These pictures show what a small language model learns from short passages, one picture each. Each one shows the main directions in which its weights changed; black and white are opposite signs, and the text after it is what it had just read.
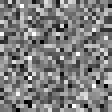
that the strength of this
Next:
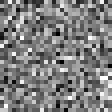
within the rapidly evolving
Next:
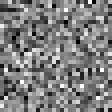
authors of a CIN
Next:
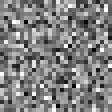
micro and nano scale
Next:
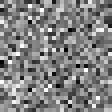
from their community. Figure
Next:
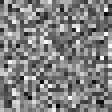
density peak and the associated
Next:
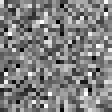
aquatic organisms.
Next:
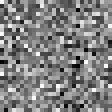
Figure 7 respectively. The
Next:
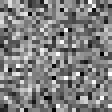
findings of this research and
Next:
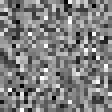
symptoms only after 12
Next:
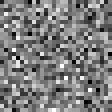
decreased. This can be
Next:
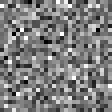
low potassium and
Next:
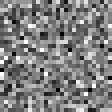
fuels for transport /
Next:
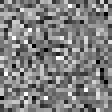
flavanones by means
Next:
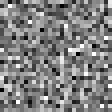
the incremental state
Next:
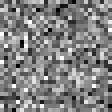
to reflect the realities
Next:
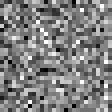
in the model and
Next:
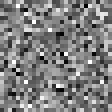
have appeared to influence the
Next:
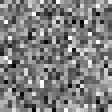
Reprint ed.
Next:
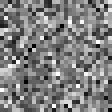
conditions are not met,
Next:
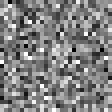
both pretest and post
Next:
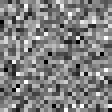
equation. A simulation example
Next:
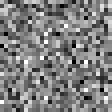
the final warning by
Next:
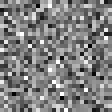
achieved the results that there
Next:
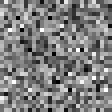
Bourr et
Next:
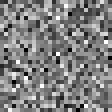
takes. Figure 32:
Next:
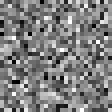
live in the society.
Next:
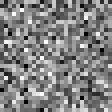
was 0% and chronic
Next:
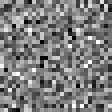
alone. As such,
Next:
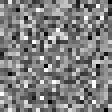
be said that healthy and
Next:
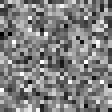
the energy consumption have been
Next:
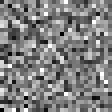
grey curve corresponds to
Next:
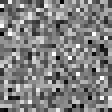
two goals of usability and
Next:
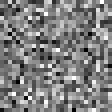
by a control voltage.
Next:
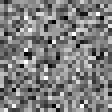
Proof. -
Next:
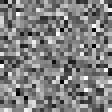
possible that GA
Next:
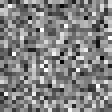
the terms and conditions of
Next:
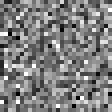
Balancing quality and
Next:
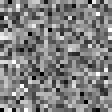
error in lifted
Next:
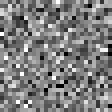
into account the institution influences
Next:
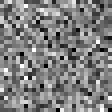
in cutting edge
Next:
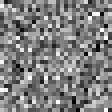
rain harvesting in
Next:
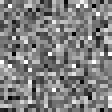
vicinity of a solid
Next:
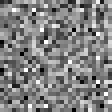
and discouraging for
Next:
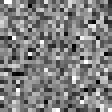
research looks at the
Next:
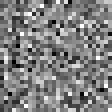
that citizen science projects can
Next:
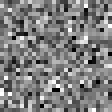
payments Strategy
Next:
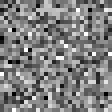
required to satisfy some
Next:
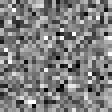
computational effort required for such
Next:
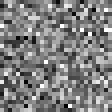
style should be inline
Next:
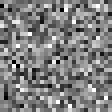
phonetics* 13
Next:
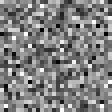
The weight of specimens was
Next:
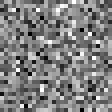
to attract as many
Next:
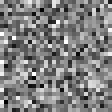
of Microbiology,
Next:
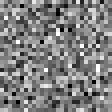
is estimated that by
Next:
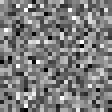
This document provides clear information
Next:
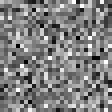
and deep fried,
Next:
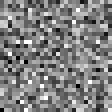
So, in the case
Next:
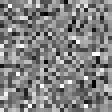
appeals and this fact
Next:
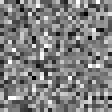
adoption of ERP
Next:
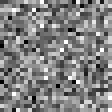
and in DMF
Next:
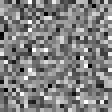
during which water is removed
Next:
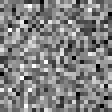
TS and COD
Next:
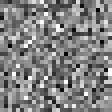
and capability frameworks for
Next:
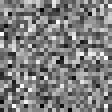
of the hydrodynamic
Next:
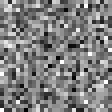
occurrences in the
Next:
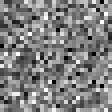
oxidise and cleave
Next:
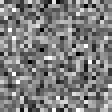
when sampled after
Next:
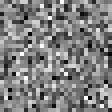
Knowledge of different types
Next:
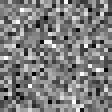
pricing, related
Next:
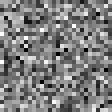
System can detect the live
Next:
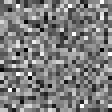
activism. All the
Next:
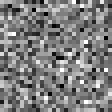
and the degradation or loss
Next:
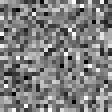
and retrieved, giving
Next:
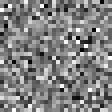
containing worsening the
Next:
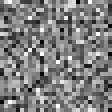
data as they are available
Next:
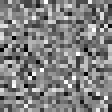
variable, while all the
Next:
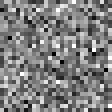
to participate, you may
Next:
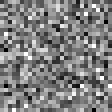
management, it is good
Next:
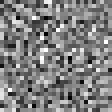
object as well as a
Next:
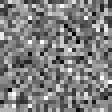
the first human genome
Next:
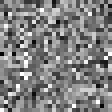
of numerous inorganic
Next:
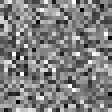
in the cheese samples
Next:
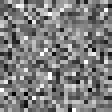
there are a lot of
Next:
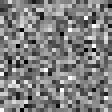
a programmatic tool that
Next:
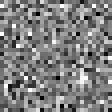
Noise power was calculated
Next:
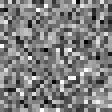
with an efficiency 300 times
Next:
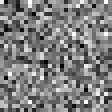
women, for women’
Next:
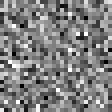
selecting an item in
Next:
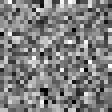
as structural material for the
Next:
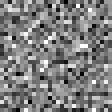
point ($e_1
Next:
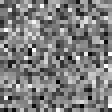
In view of this,
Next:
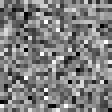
Remnants of
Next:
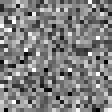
evaluation provided insights on the
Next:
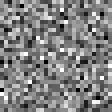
study established that teachers with
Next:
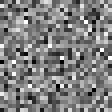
shows that the two variables
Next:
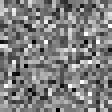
team research by looking at
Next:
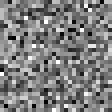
go to war for maintaining
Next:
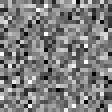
with those in the
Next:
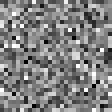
Furthermore, childhood
